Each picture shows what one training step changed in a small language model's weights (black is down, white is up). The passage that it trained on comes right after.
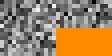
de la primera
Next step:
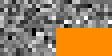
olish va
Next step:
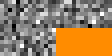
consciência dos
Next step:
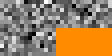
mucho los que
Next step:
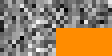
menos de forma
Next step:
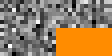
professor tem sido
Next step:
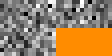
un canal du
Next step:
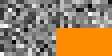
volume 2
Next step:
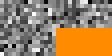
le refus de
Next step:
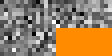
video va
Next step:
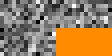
se consolida
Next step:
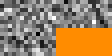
исследованиями и
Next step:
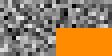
investigación.- El
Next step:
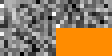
ejemplo la
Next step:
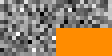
ve destek
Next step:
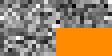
asr boshlarida
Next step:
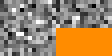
novos agentes
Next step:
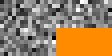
de média
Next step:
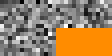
en este grupo
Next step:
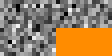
aplicación de
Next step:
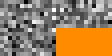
um tecido
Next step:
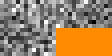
mint a
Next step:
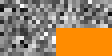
и примерно
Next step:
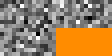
problemas locales
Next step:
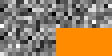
de até
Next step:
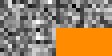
3. Los
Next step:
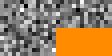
the initial
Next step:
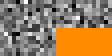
constituição. A
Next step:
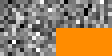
Estado de
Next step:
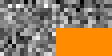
de verificar
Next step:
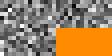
de formation
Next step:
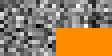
tanto no son
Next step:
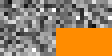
balki amaliy
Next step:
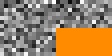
on saada
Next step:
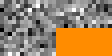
group of
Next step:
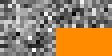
het niveau
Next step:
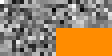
foydalanish darajasiga
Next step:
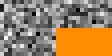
و شامل
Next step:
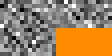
⁴ Asch
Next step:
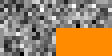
qabul qilish
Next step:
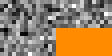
strength and
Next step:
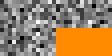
elementos de
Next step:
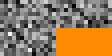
organização do
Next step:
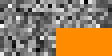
a native
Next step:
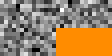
التالي :
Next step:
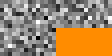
статус с
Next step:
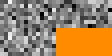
principe de
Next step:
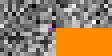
ming tup
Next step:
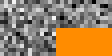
supervisión y
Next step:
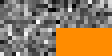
tudo ao
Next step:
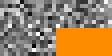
tirando la
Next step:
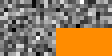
empleo que
